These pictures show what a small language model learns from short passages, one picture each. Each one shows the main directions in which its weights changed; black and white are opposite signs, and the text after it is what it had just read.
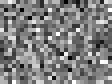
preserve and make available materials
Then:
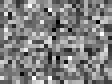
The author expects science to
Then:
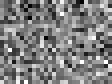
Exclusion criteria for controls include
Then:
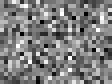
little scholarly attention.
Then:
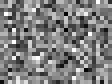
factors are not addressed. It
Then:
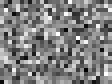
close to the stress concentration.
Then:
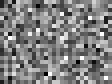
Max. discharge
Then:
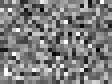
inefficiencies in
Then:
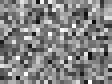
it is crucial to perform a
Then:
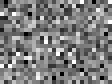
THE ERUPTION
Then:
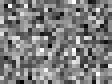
the past, to the hard life
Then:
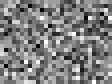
before 1945 use ingenious
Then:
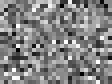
questionnaire. With aseptic
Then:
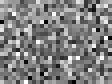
a trust-based online learning
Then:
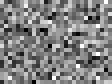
and transportation) 38
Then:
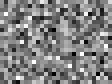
focused on safety and conduct verbs
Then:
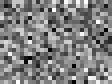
process [14]. Results showed
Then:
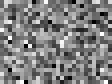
and second zone of grid A
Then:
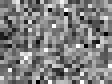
tested at a significance level of
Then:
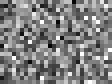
Ukraine in order
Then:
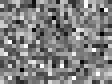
The relevance by the use
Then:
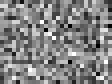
(18 times per season)
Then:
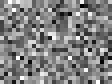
project. 5 Safety,
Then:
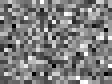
due to postcollection
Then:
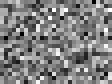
\cdot C_\sigma}
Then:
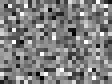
the magnitude. While the
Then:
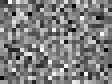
starting. In case of
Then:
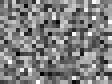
this significantly increases the plant safety and
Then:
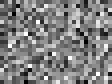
represent a very broad class in the
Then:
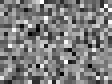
resulting in large heterogeneity
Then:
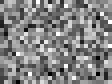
Brassica sp.) and
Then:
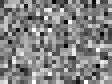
number of all tokens,
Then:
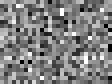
stainless steel
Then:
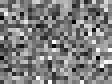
defining Prashama
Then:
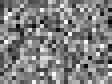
Best packing for N equal
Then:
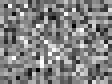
the strength corresponds to the initial
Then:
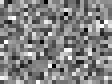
and individuals with more physical activity days
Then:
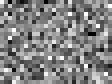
for my professional practice. 3.
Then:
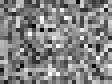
resulting from various natural disasters
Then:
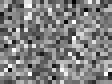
series of consistent studies. They should
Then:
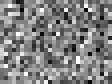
gap by offering a
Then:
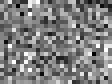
Therefore, the experimental observation of
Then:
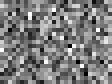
Journey'. We
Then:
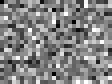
who subscribe, so
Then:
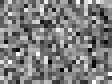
for instance, in the cases described
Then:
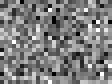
a daughter defines
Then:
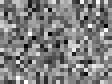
The stress invariants are expressed
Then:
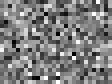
interests or personal relationships that could
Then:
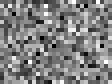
pay little attention to long-term
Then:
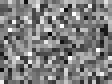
CNT-HGM sample
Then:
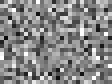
day in the third and fourth
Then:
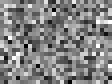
has been a topic of research
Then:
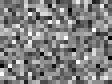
overexpression of
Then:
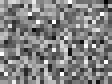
Zone C [Yobe
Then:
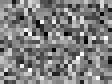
crack initiation sites
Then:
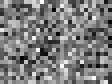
Beyond statistical gains,
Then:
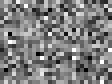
the perceive behavior control that has
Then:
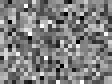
and contextual metadata in
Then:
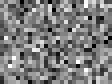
Indeed, it shows to what
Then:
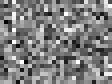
skills as the most important ability.
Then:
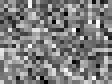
VEGF в
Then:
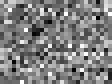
document as both a technical report and
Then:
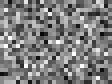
FOR CERAMIC
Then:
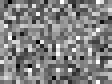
by various spectral techniques. From
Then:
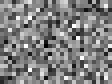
- **Elena
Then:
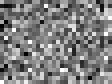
information about events in my home
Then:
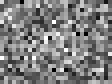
used as mounting holes
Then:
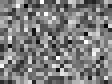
Health, Prevention, Health
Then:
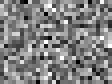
in the 1930s, particularly
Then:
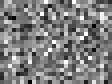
with specific attention to sensitive
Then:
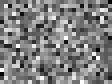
the increase in tensile
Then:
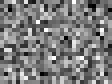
in. Preferably, the
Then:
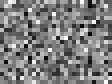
and 'audited financial
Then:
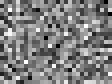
onset of autumn migration
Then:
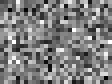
to remove intracellular
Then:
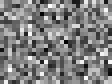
advised for teeth with
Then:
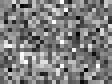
of acute abdomen in
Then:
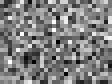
countries (Belgium,
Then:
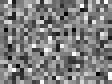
practices. In relation to education policies
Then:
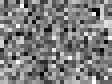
was done by administering
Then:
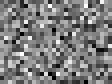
of including railings and
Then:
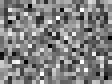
social and economic developments of the
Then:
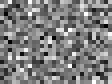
concrete structure failure.
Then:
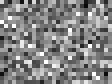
reflecting indicators evaluated based on
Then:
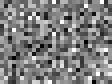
and vowels, the
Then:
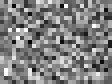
the study. A proportionate
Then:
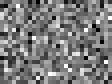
Fig. 17 evaluates the
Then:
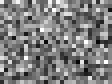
[H⁺], which also
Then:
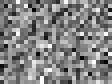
further establish the high-level
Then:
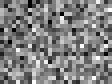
your answers: The third
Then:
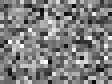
was formulated as follows:
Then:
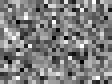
determine the vertical extent of
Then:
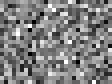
is the common constant associated with financial
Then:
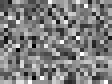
organisms within the soil, including
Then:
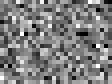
Egyptian code of
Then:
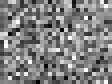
USA, UK,
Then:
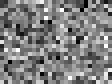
scenario: quorum sensing
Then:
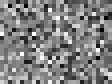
the separation distances and three
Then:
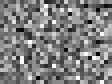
be significantly higher than boys.
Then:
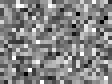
significant inflammatory response. It
